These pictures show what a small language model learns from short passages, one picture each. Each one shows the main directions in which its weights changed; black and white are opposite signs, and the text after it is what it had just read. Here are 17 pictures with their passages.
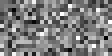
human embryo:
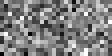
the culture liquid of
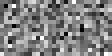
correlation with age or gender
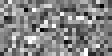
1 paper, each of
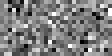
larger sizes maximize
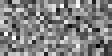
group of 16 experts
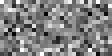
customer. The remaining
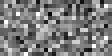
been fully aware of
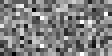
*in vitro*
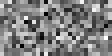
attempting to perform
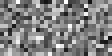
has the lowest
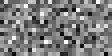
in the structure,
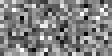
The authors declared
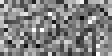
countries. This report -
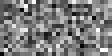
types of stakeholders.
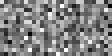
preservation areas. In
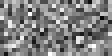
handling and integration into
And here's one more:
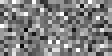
This capital also has a
